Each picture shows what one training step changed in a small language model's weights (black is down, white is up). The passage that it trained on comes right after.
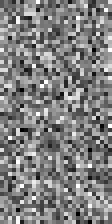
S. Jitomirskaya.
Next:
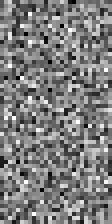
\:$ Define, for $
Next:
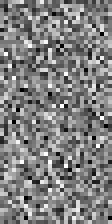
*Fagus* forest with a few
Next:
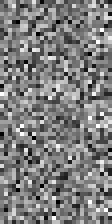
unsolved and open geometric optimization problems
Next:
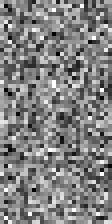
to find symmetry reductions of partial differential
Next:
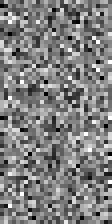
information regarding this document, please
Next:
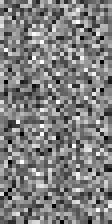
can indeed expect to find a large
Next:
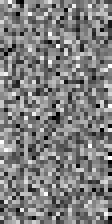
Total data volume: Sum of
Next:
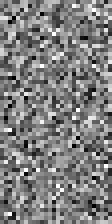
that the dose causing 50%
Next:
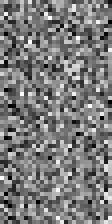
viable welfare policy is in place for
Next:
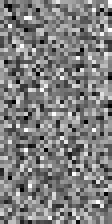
problem is that we do not know if the limit
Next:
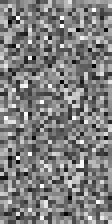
the operators we are going to consider and recall
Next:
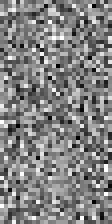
of the method of proof here which is based on
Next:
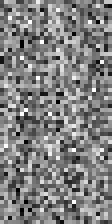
and efficient work [1]. In using the
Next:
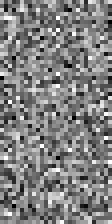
that stress plays an important role in any
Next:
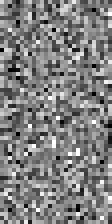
$A_K^\epsilon$ is to some
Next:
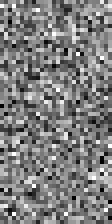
regular epimorphisms in Category
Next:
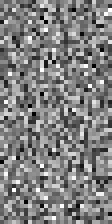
\subset SU(d)$ generates a
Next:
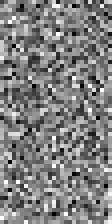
can be developed by analyzing steepness
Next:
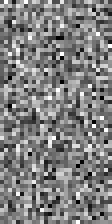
to the abdominal cavity. The
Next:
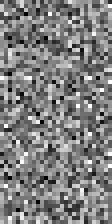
higher rental values, that
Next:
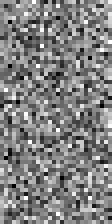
an induced copy of $H$.
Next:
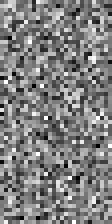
Vermulst M, et al.
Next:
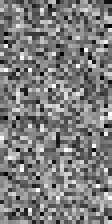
for graduation, directly and significantly affect
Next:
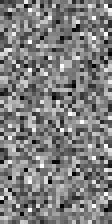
always use the same letter $C$ for
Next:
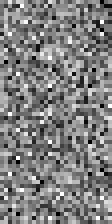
building demolition and
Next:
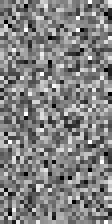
is trivial, the topological entropy
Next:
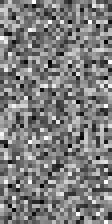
of controller, and then is sent
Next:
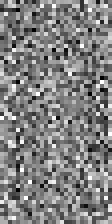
Burton and Bert” state that the
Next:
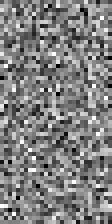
to as Custom ROMs. These
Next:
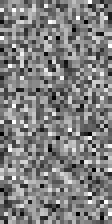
landscape, this territory has
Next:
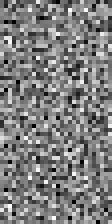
identified NER objects. Explaining the
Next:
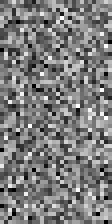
share ideas with other teachers and their
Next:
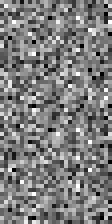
Data: Gender: Male
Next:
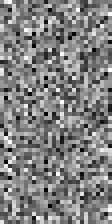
} \end{array} \right.
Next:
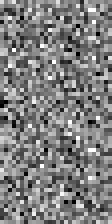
for some $q'$. This implies that
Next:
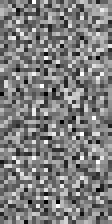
ABOUT BRIEF
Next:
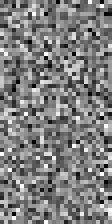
is finished, the Switch
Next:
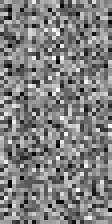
\sigma \right) \cdot \Gamma
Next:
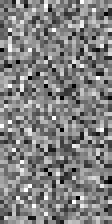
we have seen, since $m \neq
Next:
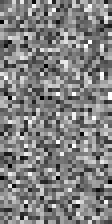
direction under specification property and some other conditions which
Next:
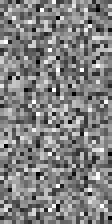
(QKD) systems coexisting
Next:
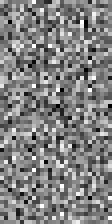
of Lemma \ref{lemma23}}
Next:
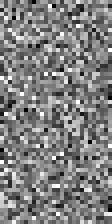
A.} \newblock Geometry of
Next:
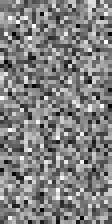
l). Leaf extracts contained low
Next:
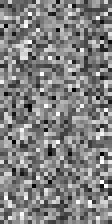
the field of construction in 2019, the negative
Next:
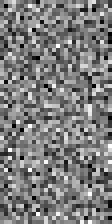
homeowners that use gas for
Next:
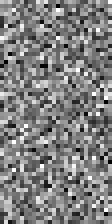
EK, Choi PC,
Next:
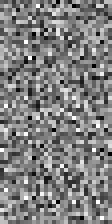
case. We are guided in the
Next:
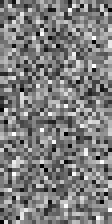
the uterus and ovaries,
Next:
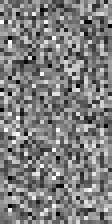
are no morphisms between distinct integers.]
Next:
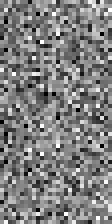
NB Enschede, The
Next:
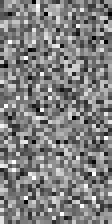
the latter case we assume that the largest
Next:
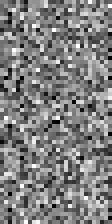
Wernigerode, Germany
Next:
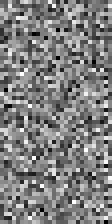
independent variable, and the various components of capability
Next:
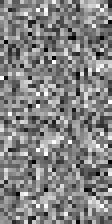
rate (per Grammarly
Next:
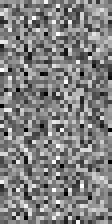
DRUMS OF CARGO
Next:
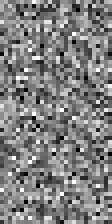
before, and described on Fig. 6.
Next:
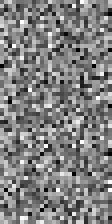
Theorem \ref{thm1} we see that
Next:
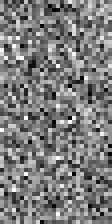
generation. From a tessellation
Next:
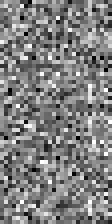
the fatigue life prediction of
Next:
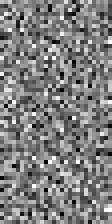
By Lemma \ref{varphi} there is a
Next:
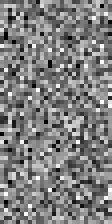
This design is promising, despite
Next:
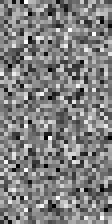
value problems/or initial boundary value problems, the
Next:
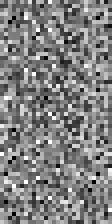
and in all disease groups when compared with the
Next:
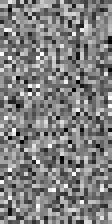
\cite{NERML} operating
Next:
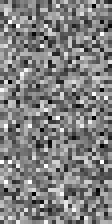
events, and phenomena,
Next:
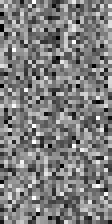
order: tubes estimates, for instance,
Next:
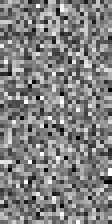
called a \emph{block}, if
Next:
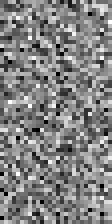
fundamental parallelogram as in Figure
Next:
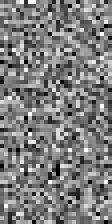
due to dense and reduced-coverage
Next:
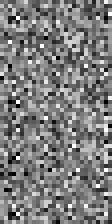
marketing and to creating compelling
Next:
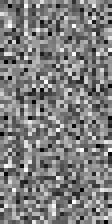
stage. Increasing the HALP
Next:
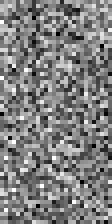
the art of Chapter 2, we
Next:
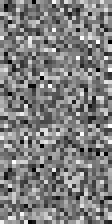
mental health did not differ significantly from the
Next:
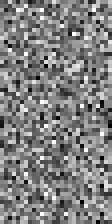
homotopy continuation methods for three classes of polynomial
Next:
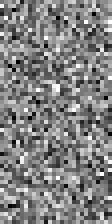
switched linear continuous-time systems,
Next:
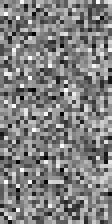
on different IP addresses and have very different
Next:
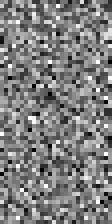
was shown that for any counterexample
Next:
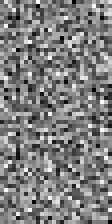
$V$ non-trivially.
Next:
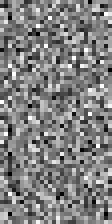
elementary characteristic that transcends topology is
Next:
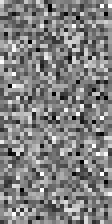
hand, a standard metric is needed to represent the
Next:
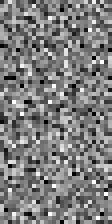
We consider the {\em Besov space}
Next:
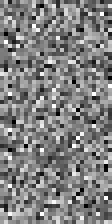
increasing the availability of financing for
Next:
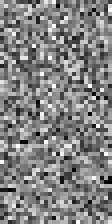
the substitution rule $S\rightarrow
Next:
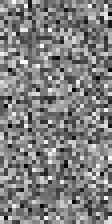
the direct data transmission between the CH
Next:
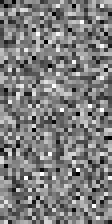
will inform the latter part significantly. For
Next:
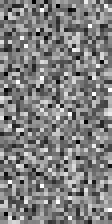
structural bioinformatics devoted to
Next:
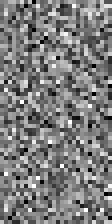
curve complex and disk complex are connected induct
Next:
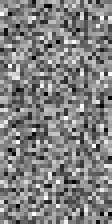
in SBP was observed in patients taking
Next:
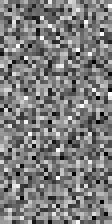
shapes. For each sensor, we
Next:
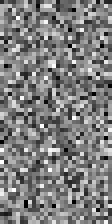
the protocols related to the working
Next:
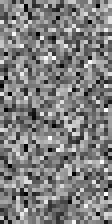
raise the minimum wage, few
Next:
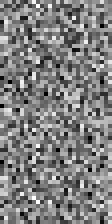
DG approach to solve the advection
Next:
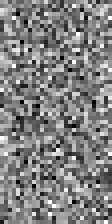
in the previous section. A. hDR
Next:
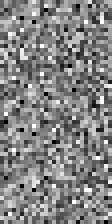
the assumptions above for which our results hold.
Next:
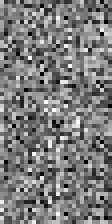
stilistik vosita
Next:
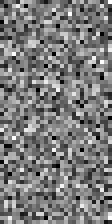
government schools would be taught
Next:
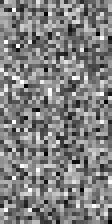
[1] and [2] together with their
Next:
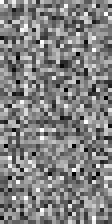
all $J$. The extra factor is equal
